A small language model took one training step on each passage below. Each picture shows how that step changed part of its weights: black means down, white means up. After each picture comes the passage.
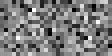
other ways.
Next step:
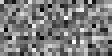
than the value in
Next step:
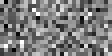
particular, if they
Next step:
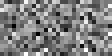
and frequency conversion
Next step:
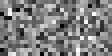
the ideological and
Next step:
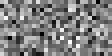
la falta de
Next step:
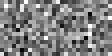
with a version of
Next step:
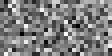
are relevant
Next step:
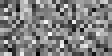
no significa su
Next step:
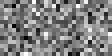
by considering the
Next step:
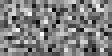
PI ni
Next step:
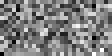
at large times
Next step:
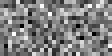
& Geneva
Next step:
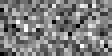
turning this into a
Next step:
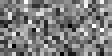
Under the
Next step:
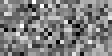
are larger than
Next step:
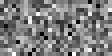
the one proposed
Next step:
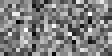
expõe que
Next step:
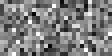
and in order to
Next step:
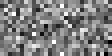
deosebire de
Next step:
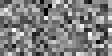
local collections
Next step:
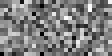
da informalidade
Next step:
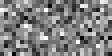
analogies during
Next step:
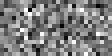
For comparison we
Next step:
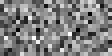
of the second term which
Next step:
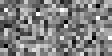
the development of
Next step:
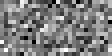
above equations,
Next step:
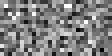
question is
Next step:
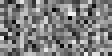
только за
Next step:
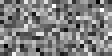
and diffusion
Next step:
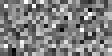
particular choice
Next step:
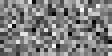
metric is given
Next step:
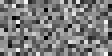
JinaV3 &
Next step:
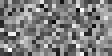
vary relatively
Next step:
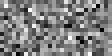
junction position
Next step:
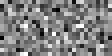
В статье
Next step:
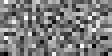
topiladi: -
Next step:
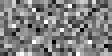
via the 1
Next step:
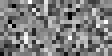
atomic decay
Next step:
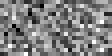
locations are identical
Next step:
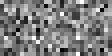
of the AC
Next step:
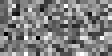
is still
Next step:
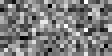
increases by an order
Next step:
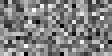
an associative
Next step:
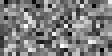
even during the
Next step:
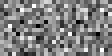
aponte uma
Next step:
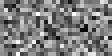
find the RHS
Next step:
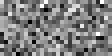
ega oraliq
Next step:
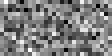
but this additional
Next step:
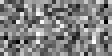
higher frequencies
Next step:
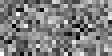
are physical states
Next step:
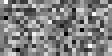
the components of
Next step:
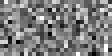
a neural
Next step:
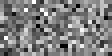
the abundance of
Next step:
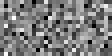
to verify
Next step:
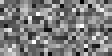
the magnetic moment
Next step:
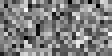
or introducing
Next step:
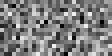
distance from the
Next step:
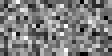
Wu S.,
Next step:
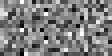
energy defined in
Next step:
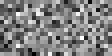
physics is important
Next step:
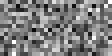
phase diagram in
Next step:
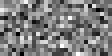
modifies the
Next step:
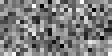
we assumed.
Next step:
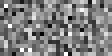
Doctor of
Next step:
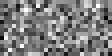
sont intervenues
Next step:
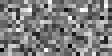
de utilizar
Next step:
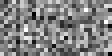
fonds à des
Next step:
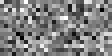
we consider a non
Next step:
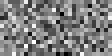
EB's motion
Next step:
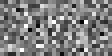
an improvement
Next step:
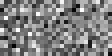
context, the study
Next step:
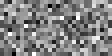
reliability and
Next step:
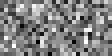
patria non
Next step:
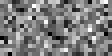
measurements will be
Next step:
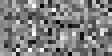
hoped for.
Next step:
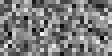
This measured value of
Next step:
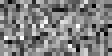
того, в
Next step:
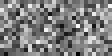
the upper and
